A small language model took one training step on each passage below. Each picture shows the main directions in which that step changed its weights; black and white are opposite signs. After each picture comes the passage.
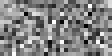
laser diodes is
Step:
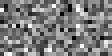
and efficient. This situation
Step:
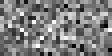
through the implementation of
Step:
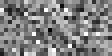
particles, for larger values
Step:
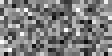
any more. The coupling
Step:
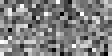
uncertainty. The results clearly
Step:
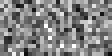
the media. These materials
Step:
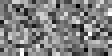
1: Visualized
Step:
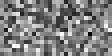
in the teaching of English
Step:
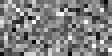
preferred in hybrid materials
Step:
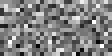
consistent and often superior performance
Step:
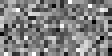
or short combination 1",
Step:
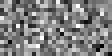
with MONAI.
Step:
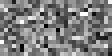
study analyzes
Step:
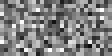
to show the laser peak
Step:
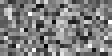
had a lower bulk density
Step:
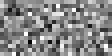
abstraction allows us
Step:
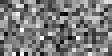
the control and the
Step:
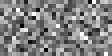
without charge identification should still
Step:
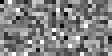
societies for sustainable
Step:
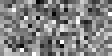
y -coordinate
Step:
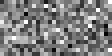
terms of changes in
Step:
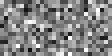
{\bibinfo {journal}
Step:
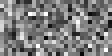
source nodes. In
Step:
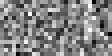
the equilibrium ion Debye
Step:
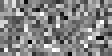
pathway is involved several
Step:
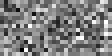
systems and to increase the
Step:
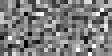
of previous work that added
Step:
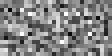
cone in a water
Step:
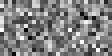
replace traditional testing.
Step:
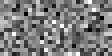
of algorithmic recovery method
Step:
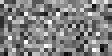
site and each line to
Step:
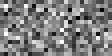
about 44 K and the
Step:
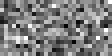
and progress of the
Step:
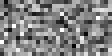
to Martin
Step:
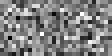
use it for correct
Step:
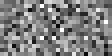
Despite the large number
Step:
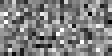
goal is to calculate
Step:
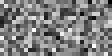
workers of Indian origin
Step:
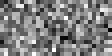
the dimensionality of the
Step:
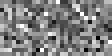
analysis, statistical analysis.
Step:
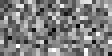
the switch of the
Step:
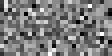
1, showing the concentration
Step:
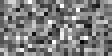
C. Vernon,
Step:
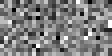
download of physical files
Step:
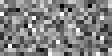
been associated with a level
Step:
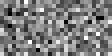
classical configuration space. Note
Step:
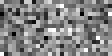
semantic-level similarity
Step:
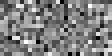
the toppion decay
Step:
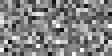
of climate change on
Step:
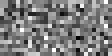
in session $s$.
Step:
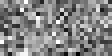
red veil undulating
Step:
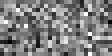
are essential but also historical
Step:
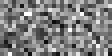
&Average 71
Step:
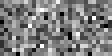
exchange systems. - First
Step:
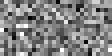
research questions are different.
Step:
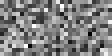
in England at the
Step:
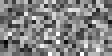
involves changes in healthcare
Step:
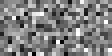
current for a single
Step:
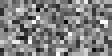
accepted at each computational
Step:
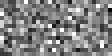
The effective radial potential for
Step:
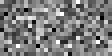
evidence about which features of
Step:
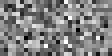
in the case of a
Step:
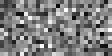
data logger uses these
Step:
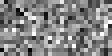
sources was taken as evidence
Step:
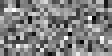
in days (lower
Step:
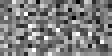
ALMA observations.
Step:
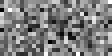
analysis and comments:
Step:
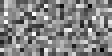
is illustratively
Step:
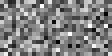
The authors declared that
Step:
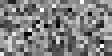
product (Day &
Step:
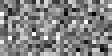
of each day regain
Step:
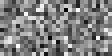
SVMs provide a
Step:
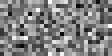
[9] demonstrated that
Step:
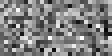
microchannel heat sink
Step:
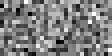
global supply chains. The
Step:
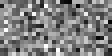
is a measure of benefit
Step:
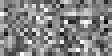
suspended melting
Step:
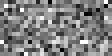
s_{\lambda /
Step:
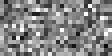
to people Monitoring
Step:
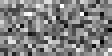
Methods of opponent
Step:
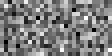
Each region is assumed to
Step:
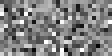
using different measures. Then
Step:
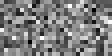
repair activities are done
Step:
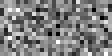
needs to be at least
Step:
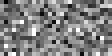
was used as a
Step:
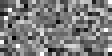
of these features could
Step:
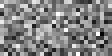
medicines may have
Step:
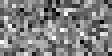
mandible is particularly
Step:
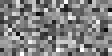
of the pepper particles
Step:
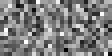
the results. All
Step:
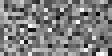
PVs, in
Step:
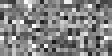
Model (ASM)
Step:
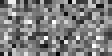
Here, $w$
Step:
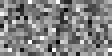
ed.). International
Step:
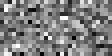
$\phi$ as
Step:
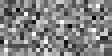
generally stable (as shown
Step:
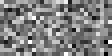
subjects in exercises
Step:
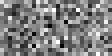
bilaterality - More
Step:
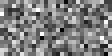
less than the total atmospheric
